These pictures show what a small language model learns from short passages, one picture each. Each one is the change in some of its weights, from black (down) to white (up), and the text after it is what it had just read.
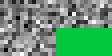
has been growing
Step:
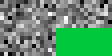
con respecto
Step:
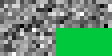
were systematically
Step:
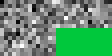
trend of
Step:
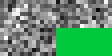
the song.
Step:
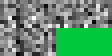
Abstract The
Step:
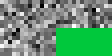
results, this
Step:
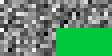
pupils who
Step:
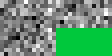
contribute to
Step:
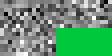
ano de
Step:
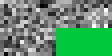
excluded in
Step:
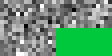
back to an energy
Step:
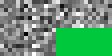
як і на
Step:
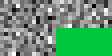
stage means in
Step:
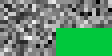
next step
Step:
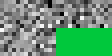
is used in all
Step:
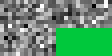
South The
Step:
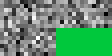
this string into
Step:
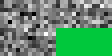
Poland working
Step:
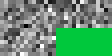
some security for
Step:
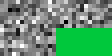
indicators to
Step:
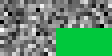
on small datasets
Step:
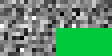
o uso do
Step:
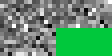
the 12 administrative
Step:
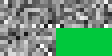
through them being
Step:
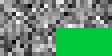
and those who,
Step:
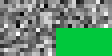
naturale della
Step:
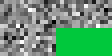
do mundo
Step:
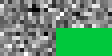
somit den
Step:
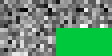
all interested
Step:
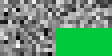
in the intervention
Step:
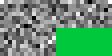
common (24
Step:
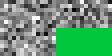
são constituídas
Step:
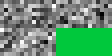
bilan birga
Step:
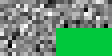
shot is
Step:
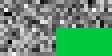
the beginning
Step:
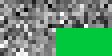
такого процесса
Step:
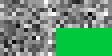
breach that
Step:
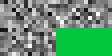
у справі
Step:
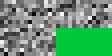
loadings from
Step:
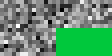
There are other
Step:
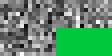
одни из
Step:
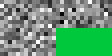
shown in the
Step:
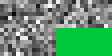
of the South
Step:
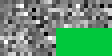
harmonic order
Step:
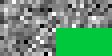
ser definido
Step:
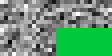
here is
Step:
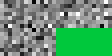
significantly lower compared to
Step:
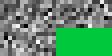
Journal for
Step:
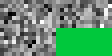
Draft E
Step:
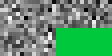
uni forsiy
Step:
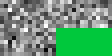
Taff in all
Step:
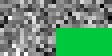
mudança de
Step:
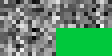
– сойти
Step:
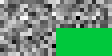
countries. It
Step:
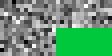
uma revisão
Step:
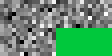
muestra las
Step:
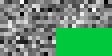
of proximal
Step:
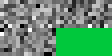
one author from
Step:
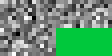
engagement in
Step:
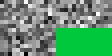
La educación es
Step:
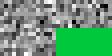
operating range of
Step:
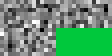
different alcohol
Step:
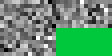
*Int J
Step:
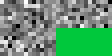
dalam diri
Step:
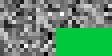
logistics system)
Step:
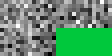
results via a
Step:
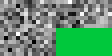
del Sureste
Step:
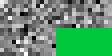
belief and
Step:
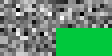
at the KB
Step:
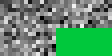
no Brasil representa
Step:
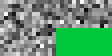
in Nigeria
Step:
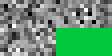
to memory
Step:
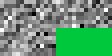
local cultural and
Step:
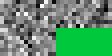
corresponding acid,
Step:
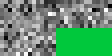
na revista
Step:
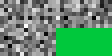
читання і
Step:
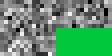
of predicting the
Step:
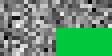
Report 22
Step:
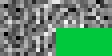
organized by
